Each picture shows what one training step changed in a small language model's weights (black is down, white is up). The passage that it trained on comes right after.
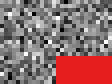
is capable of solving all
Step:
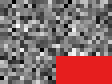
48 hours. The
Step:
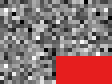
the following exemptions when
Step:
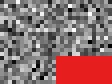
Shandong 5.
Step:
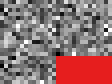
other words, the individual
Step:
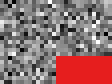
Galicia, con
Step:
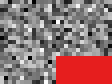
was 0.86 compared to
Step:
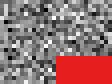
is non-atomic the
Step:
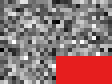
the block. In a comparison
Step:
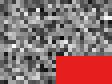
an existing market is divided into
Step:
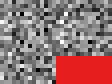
depends on the cardinality of each
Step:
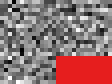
\end{equation*} In
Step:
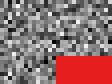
of Euclidean space are replaced by
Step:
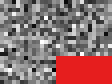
A total of 56
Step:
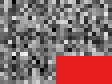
leaps in the same direction
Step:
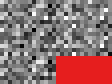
EQ EP EP
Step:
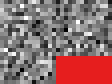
contained demographic information and
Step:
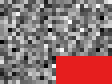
condition} Let $h$
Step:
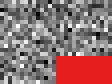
in order to increase the
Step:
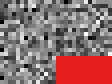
is attributed to continued
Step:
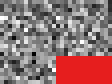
and constraints, hence the implementation
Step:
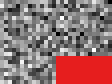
\] \end{theorem}
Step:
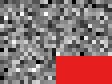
a form for visitors
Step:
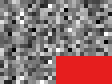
credits and other agricultural
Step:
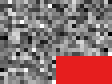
Capacity retention
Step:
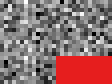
for the versions which use
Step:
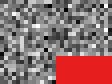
part of their faces:
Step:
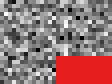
of the FAP scheme,
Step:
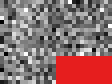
(2020). Simulations and
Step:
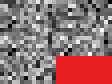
Diva J.
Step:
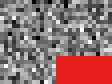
that machine availability is a measure
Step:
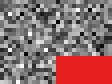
derive some implications to
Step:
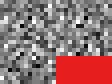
evaluated the effectiveness of our work
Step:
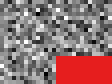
the overall quality of the
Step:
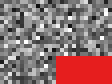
the restriction is represented by
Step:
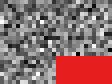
realisation, I differentiate
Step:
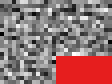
\end{equation} where
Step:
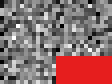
ammette una
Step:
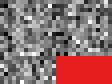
mining and energy sectors due
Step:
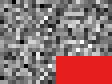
information encoded in the
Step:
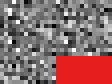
put across the starter,
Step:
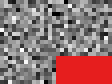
This implies $p$ has
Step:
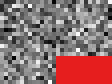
0.5 Social sciences
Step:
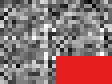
с чем
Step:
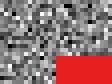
negative curvature, and is based
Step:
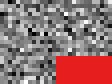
(for some $d$
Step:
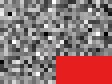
identity: for ED1
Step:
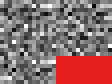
The modeling framework comprises three
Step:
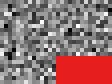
is incurred, and
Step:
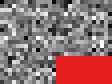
of nostalgia but
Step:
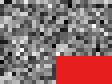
by the contextual information provided
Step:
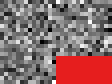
see any reasonable approach to
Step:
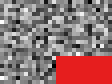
but have the same sets of
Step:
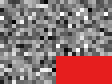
expansion and mobilization of
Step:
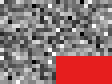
this: what kind of materials
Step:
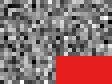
not studied in depth, but
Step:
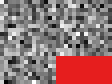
characterized using TLC,
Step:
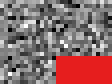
(e.g., tree
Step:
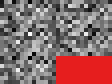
closed convex domain bounded by two
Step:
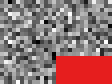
is some $b\in
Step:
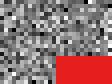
\varphi -1}$ in
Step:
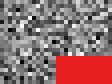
and $E \subset
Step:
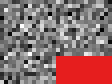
optimal flat functions can be obtained
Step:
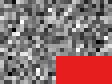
between consecutive
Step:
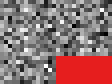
\item (Homotopy
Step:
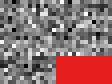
in $\Omega$ for fixed
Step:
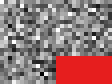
as the generalized AGT
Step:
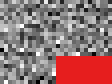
Disjunctive Normal
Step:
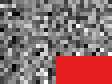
flask and make up volume
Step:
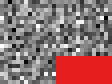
A(r)$ then
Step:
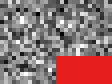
consistency and establish the asymptotic
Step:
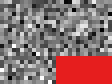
$Z^{\beta}$ martingale
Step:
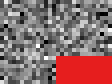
class. By connecting each
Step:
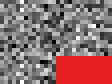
sure to factor in a
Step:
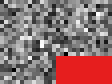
and can lead to local and
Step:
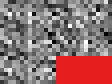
and of any operator of
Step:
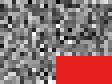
unique. For the rest of
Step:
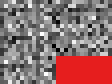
flow equations are either characterized by
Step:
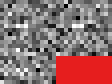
- during the analysis, no
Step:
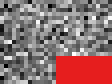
\leq I_a +
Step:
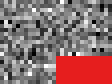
in $\calA$. By
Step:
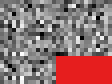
intact and contact orders
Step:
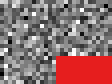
4 *Bighas*.
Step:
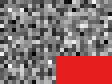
$X$. Fix a positive
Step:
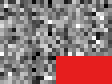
and Fentanyl 1
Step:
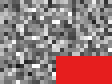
f\ \mapsto\
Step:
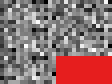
к виду
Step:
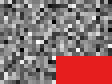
products.\\ The proof of Theorem
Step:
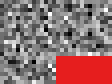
elliptical family, including
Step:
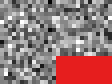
F_T$ be the
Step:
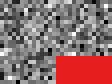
lucrative, right?
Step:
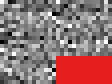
team of students is based on
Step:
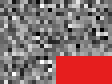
as reference values for subsequent
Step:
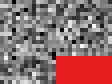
finished goods in the
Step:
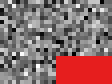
in logarithmic
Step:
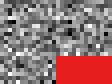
\cite{P}, we
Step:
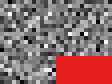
canonical double branched cover of
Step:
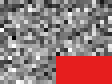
\rightarrow\infty$. Since
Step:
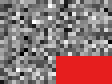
of nodes with limited resources known
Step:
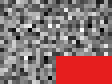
curve $C$. If
